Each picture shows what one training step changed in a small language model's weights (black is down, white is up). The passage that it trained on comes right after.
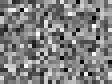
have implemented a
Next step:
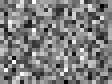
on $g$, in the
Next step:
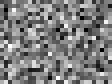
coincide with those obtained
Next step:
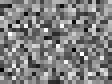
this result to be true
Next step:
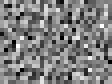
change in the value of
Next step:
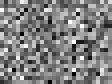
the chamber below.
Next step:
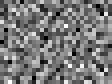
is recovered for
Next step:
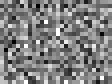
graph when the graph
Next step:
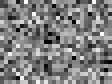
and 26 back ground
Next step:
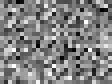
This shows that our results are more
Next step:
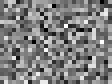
instantaneous slaving
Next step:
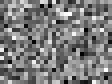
$\mu_b$ for
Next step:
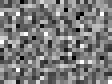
is an absolutely
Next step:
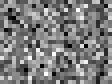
SM: Spherical
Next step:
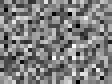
as described in Section
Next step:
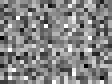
\end{equation} which
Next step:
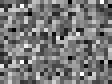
function of the system. This function
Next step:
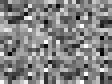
stuff does not couple
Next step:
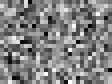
the Raman response
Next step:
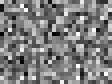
to control the spread of
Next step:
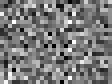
if we do not properly
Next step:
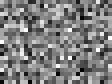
gain at higher frequencies
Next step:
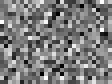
0$ is performed in the
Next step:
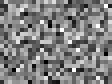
not only channel deformation but
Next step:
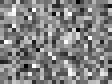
hyperfluid can be
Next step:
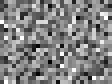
individual varies
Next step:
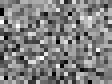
periodic message is
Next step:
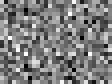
configuration fragility
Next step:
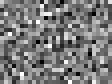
levels are labelled
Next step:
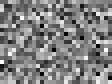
0). To reinforce
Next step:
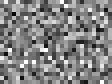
to calculate and understand
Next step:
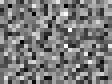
the above construction: $ [
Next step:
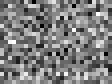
code); 4. make a
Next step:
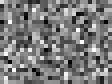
the disjoint range
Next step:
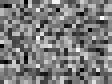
solution support the modified
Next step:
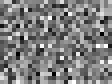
analytically tractable
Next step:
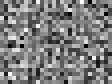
previous IFC work but are
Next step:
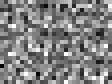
line). The dotted lines
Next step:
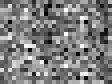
of the unperturbed
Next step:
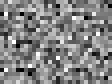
deal of theoretical
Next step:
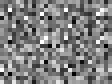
complementary expertise
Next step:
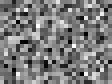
the evolution of the Universe when
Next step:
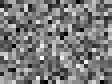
factor is multiplied by
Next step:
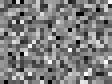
the systems. First, as
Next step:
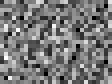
fixed code distance is
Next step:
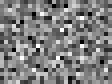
related to the Dirac
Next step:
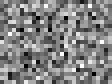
oscillate completely
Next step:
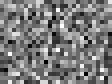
mass for $C$ is
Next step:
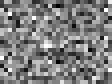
determining the adhesion
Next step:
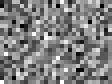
views of the
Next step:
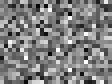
a given graph. At
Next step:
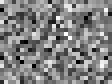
the color encodes the
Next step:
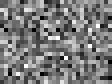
The lateral positioning
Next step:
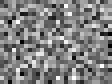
required a quantitative
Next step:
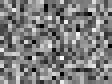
materials and can
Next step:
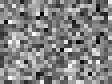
with a symmetric unit
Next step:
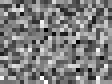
charging in the data
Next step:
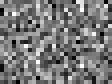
by the statistician,
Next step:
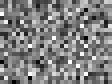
indirect repressive
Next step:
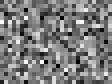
12}$, and the size of
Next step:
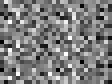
which becomes one for
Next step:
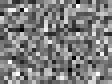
can be implemented by
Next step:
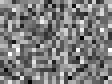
coupling $\beta$ and the sign
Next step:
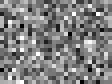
upto 7 eV and that
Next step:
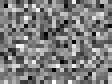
galaxy. The infall of gas
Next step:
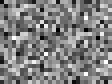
results with those obtained via a
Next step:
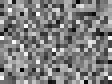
particle to a hole,
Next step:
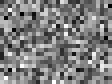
volume distributions, were
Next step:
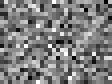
a similar system consist of two
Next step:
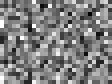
urgent demand for
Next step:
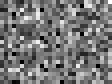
one such function: if there were
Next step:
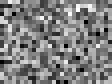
concentrated on the local
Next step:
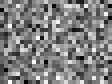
such that $x$ can be
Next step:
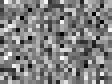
one obtains that the variation
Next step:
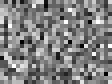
spin-states and reduce
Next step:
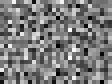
at the corresponding frequencies and
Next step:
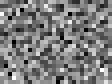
by applying the transition
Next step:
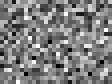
of the circuit, but
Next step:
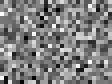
though the symbols for
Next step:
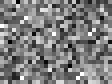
from the 450 international
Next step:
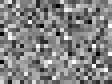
protocols with zero first
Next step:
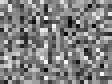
gradually leads the
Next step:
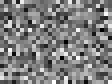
\sim O(\log L)$
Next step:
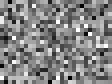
{ \checkmark }
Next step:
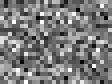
exponentially suppressed
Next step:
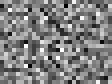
indicated at the end of
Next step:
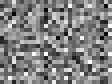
\begin{align} \hat
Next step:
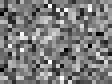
quadratic form. A
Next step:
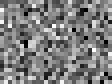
denotes a positive matrix
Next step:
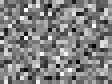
the fact that the doped
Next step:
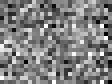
\be \label{pr}
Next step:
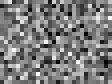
which was identified by mean of
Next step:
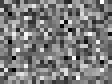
time. In comparison, when
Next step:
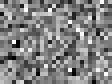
We studied deep learning
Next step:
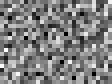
it drops out from the
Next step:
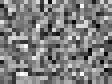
of the parameters of interest have
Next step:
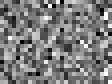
the synthetic curve
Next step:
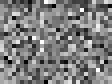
introduced as collective
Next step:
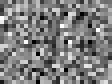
terms proportional to
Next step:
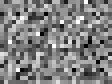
the modern world
